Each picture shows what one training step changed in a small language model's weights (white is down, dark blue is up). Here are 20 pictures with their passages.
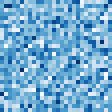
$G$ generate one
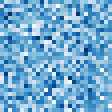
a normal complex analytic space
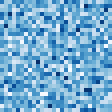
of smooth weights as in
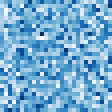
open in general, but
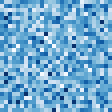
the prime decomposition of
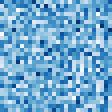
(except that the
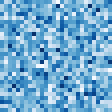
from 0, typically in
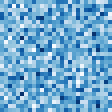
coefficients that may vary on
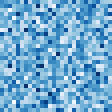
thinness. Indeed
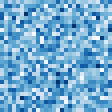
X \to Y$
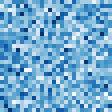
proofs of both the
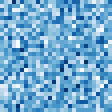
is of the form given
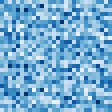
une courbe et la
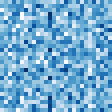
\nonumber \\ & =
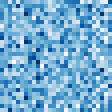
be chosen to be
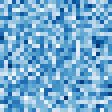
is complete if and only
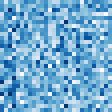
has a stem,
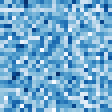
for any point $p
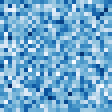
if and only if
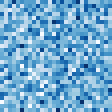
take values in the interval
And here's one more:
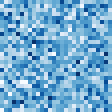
the spherical derivative by a
